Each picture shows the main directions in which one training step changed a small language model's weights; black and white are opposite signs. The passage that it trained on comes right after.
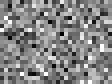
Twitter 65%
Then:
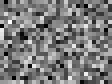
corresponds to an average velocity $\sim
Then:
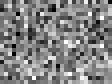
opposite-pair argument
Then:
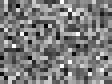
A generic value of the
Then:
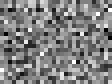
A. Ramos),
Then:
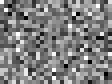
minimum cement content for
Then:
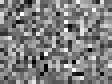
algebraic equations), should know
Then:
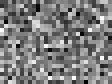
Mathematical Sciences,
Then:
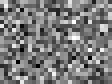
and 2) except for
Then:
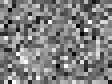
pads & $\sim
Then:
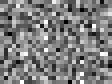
There are three presentable
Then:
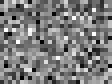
regimes with positive measure spectrum
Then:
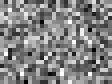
Compilation Using Eviews
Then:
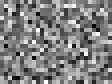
information symbols from the open
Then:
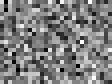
with much higher values of density of
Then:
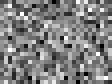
surface brightness density field,
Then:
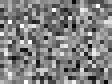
an order $'>'$ on
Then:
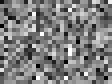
family, albeit to a
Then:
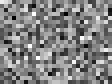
/ QT, and Tp
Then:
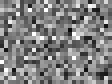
(Official Notice
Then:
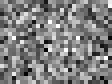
body. Chitosan
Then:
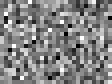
increasing size such that each graph is
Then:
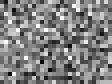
if and only if $g =
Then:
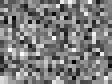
with $X\subset Z
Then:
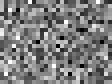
of central vertices of the graph
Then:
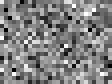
to lack of exposure
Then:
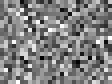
used to irradiate a
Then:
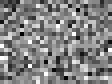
the coverage in rural
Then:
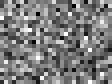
epigenetic information should
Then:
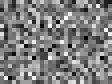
for the particular case of linear
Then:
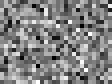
$IW$ is at a
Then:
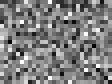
are excluded); - the
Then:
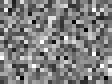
values for PNe of around
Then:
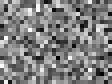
agency and its leadership
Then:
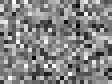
grateful and indebted
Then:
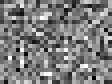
Biofield Energy
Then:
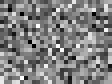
the additional uncertainties of
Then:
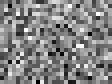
the charge density must increase because
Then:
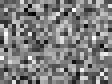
of 20 YAVI,
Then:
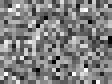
3. Research Methods This
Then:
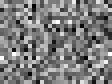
in Sri Lanka was
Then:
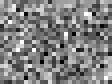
the results from each simulation. The
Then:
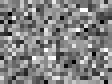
The computer software package
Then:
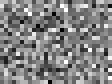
than a few percent of the
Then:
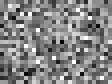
securely generated random values.
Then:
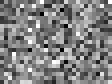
of solving math problems 8
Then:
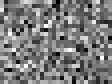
this section are carried out using
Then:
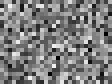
operator, we can expand this
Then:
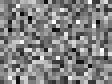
is occurring in an environment
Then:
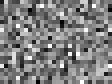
of the \tstr,
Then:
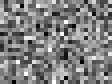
integrated over energies,
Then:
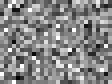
and would require modeling the sources
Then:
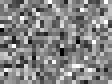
regression. Our contributions
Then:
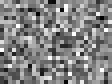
one use case performed on the
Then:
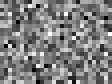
\Zr, k\leq
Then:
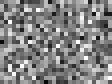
indentation. The hardness was
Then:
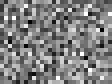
µg/L IN
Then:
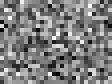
to ensure the search for
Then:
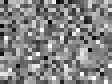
of $\Hubble$ for
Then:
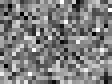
entropy rank one action and
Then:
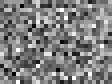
no reason to suspect that
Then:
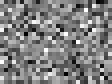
correspondence with the Chandra
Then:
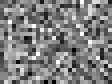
Then $C(s)=\cal
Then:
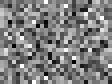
The Hitomezashi
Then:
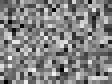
in $Z_i$ parallel
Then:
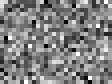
\begin{proof} For
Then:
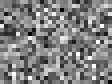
a reaction to intense
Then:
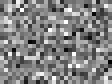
bilayers} We begin
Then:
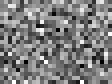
the proposed research and achieve its
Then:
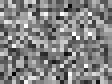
demonstrate the three-dimensional
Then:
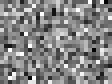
this implementation, we have used
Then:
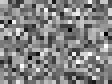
$\sigma$ is called a
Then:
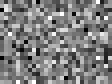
prolactin levels were significantly
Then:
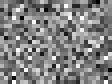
all regions and districts of
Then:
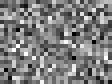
produce an output term after
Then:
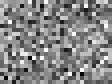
the importance of authentic
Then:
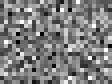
in cases where the materials space
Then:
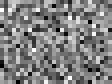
six months of
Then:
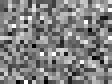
academic achievement
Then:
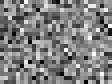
the Nāyaks
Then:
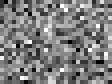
than the reduced Planck
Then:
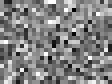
rotating sensation?
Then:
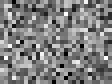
point of the discriminant
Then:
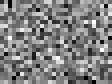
system is able to perform more
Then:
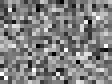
Department of Physics,
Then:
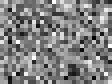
affect the airways;
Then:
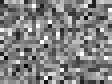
but employees will be
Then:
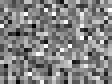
$\rho$ as the symbol
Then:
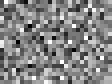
(GPUs). GPU
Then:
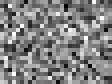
for the grocery
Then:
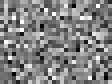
state. Even though each
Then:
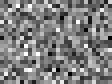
3. For $m \geq
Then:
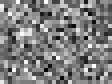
pm** Dinner
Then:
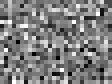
$k$ denotes the number of
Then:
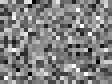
\leq T, v \leq
